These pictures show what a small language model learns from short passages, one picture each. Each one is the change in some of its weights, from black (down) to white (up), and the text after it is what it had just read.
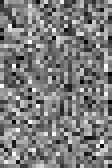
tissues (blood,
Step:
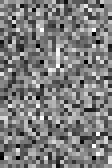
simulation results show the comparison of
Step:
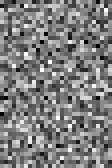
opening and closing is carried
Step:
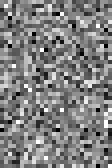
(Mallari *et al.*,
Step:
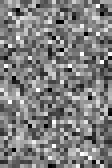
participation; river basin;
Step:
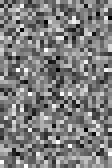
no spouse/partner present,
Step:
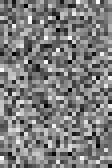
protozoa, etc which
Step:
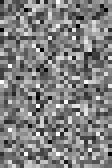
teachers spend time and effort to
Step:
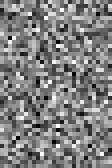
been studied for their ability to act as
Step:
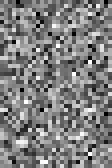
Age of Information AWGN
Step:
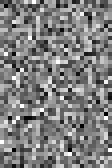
the relative changing situations in
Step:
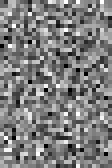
the SARIMA model.
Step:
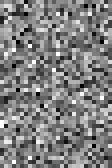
matrix will have an effect on the
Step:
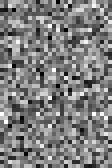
architecture is increasingly seen as
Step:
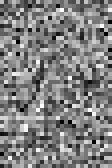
by the original and extracted parameters,
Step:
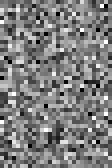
behaviour of the transport staff [13].
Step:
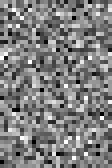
confusion, administrative overload,
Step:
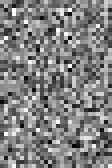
t (min), respectively.
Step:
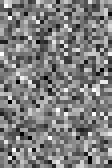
proximity of the mass of the
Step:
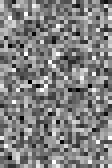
December 2016). From each of the
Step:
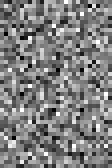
the same sample, which **are**
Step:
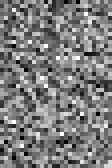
original dataset [19]. These weights
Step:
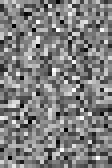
group, and organizational action including social
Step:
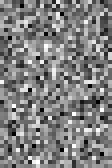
Thai-Lao consumer
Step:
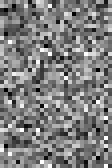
by the source node and receiving
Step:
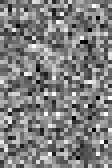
The diagnosis is most commonly a
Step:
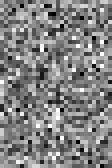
face increased pressure to integrate new techniques
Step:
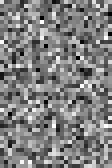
calls "man's tragic
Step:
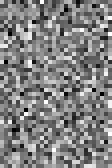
region Participants Local/regional
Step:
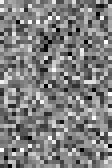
low immunological status of individual.
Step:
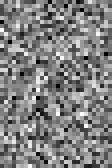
that the share is not different across
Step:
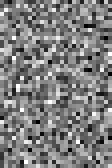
(PGR), but had no
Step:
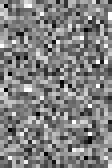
either pin1 or pin9
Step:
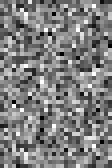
off and ranked on the basis
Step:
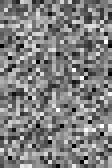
declare that there are no
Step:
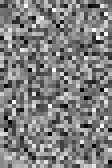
weight loss was higher when the reaction time
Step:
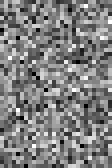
Figure 12: Presentation
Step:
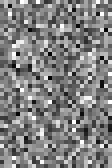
the challenges of cybersecurity
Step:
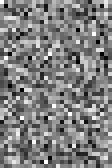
Central to semiotic analysis,
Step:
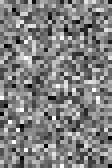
part on India which receives
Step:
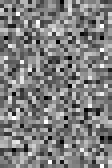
observation BioBERT model
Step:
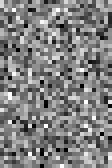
in Persian] -
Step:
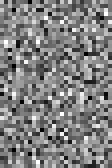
deliver the message. Additionally, The
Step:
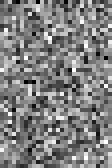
the literature to perform shape-based
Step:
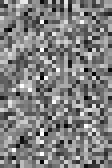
trimesters and each
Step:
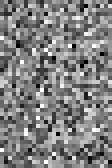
are presented with a row of
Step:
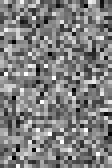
among the districts of Upper
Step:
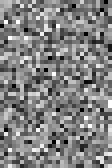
a notice period. It
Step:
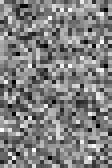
the performance of the dam was affected by
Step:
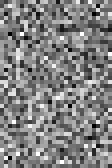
educational quality, NEP 2020
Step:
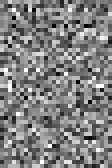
based system. In the loading phase
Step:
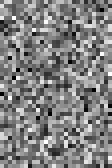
CPU vent gases
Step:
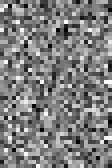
of reticulocytes and
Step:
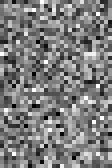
argumentation, these cards
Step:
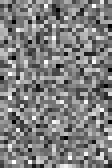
both residual thermal stress and
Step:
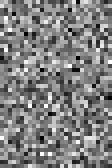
Hornung et al.,
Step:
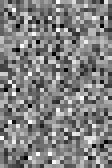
problem of Erdős
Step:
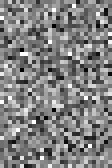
α -alanine,
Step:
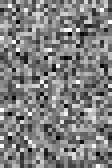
unauthorized operations or
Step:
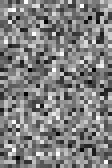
ecologies to determine their silage
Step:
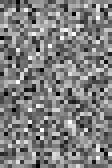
no unit root, and realized
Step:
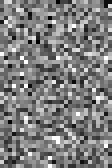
upper surface the size of the
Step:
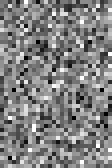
a social relationship between guests and
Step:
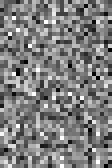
minor but include ongoing challenges
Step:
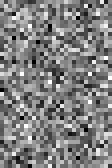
knowledge of the methods of project and innovation
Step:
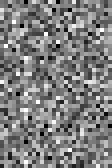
Tuesday, April
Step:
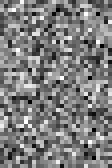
by Submission date Version
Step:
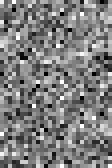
anymore (Judg
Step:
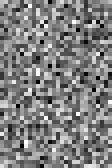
Wallach (*Annalen*,
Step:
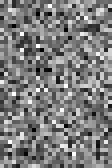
individual reports showed that long-term
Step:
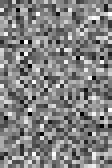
sprocket, F_c
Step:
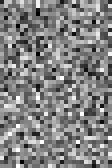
No. Metal ion
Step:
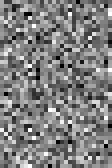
fluid for different types of
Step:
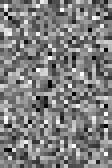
a criterion of validation of
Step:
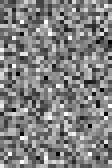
services, equipment, and modern trends
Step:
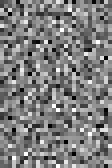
Contributions The conception of the research
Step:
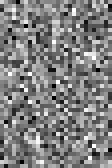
appropriate gap for our car.
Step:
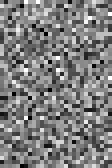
checks, and software
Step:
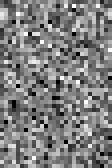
(-)_Dmalic acid
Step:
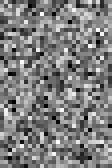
the CBS assessment occurs via direct
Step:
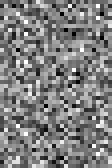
the other one considered as a priority
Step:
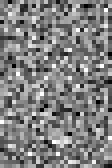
user communities via the iMagine
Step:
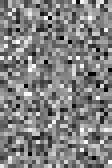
neutral cubic structure
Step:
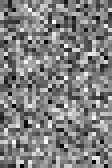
its antenna inside the test
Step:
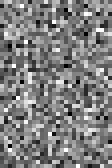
of rabies was 4 cases per
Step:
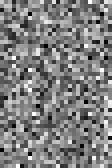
curricula. Also in
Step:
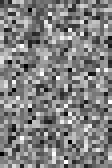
resonator operating at frequencies
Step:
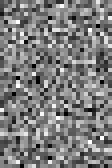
resemble bracts
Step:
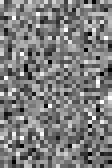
Angle Goniometry
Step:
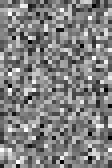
differed significantly in scores for effectiveness of
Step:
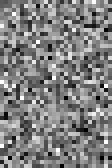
Evaluation Metrics The
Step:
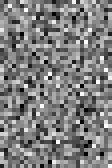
(n = 40) UE Group
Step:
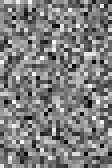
decrease the use of fossil
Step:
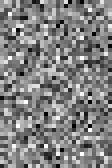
should be poor vibration
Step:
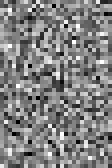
such as nursing homes.
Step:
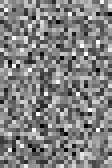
was recorded in the post operative period
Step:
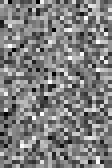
inverse modelling approaches;
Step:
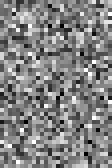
use of environmentally safe,
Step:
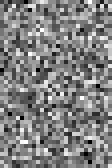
were poorly addressed or not
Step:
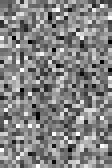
metal based materials such as
